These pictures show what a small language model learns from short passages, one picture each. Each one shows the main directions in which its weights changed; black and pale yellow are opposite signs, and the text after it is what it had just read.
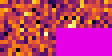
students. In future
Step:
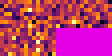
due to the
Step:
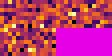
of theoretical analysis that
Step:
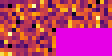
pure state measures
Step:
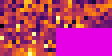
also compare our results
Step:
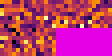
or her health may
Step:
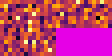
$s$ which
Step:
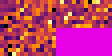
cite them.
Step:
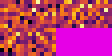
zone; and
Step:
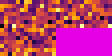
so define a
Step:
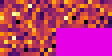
value ($p <
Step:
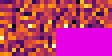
seemed like
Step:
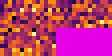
excluding the
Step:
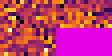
- one optimized
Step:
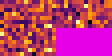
work shows the a
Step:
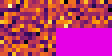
realistic approach to
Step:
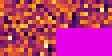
the resistive
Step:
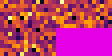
amino acids
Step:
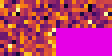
Knowledge and
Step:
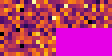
patient suffering
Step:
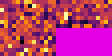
maintains these
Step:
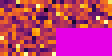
frame we obtain
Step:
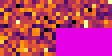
itself forward
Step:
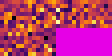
and evaluate its
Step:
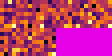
of the mean
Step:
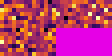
data. \item
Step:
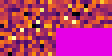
request to the
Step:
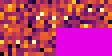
film, the
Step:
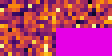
not files:
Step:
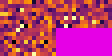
on average.
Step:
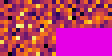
containment by
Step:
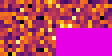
with variable mass.
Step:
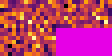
resulting state using
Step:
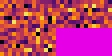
to countrates
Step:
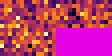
individual dog's
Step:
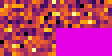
8 \cdot
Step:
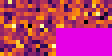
of hardware
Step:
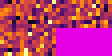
\PP X
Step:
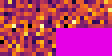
of the procedure.
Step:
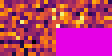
transfers to
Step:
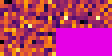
tends to
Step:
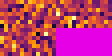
deformations are
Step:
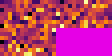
were found to
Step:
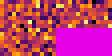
Tilo is
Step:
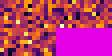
the general quality of
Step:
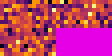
them together forming
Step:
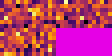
a pairing
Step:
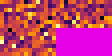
it is responsible
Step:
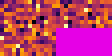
between them, are
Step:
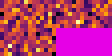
another publication.
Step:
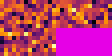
scenario or from
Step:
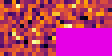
finite element method
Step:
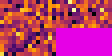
very compact
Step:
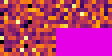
the electromagnetic
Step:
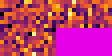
other hand, for
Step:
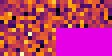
and the followed
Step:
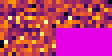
and balanced
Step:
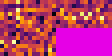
4) Duration
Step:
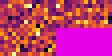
feet |
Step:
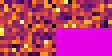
models AUC
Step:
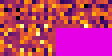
research can be done
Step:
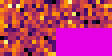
First, there
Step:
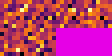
defined by the
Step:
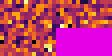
considerable relative
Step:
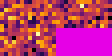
evaluate CFSP
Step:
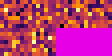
However, based on
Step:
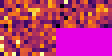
a distance of order
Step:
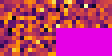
and finding
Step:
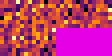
programa de
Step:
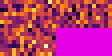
circuit parameters at
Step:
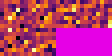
revenues of
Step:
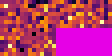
one portion
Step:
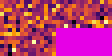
the performance,
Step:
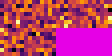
the Fourier
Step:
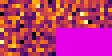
Course on
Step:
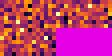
the fiber
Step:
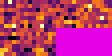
of your
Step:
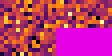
the periodic conditions
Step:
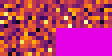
theorem (or
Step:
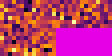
below the equilibrium
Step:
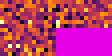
affected. On
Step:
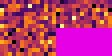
not have alternative
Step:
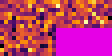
and made upto
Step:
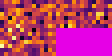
14 Anser,
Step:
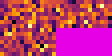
intensity increased with
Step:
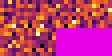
of variables.
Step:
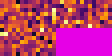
better than that obtained
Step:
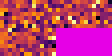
for Peace
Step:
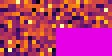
zones, which
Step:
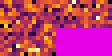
spectrally efficient special
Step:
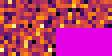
of information or
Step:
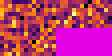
body and
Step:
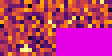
be quantified
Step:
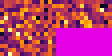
generating function can
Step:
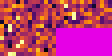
physics of these materials
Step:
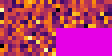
know over what range
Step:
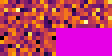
by valid and consistent
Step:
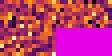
and cloud
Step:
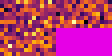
gravitational theories should
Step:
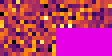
electron attracting
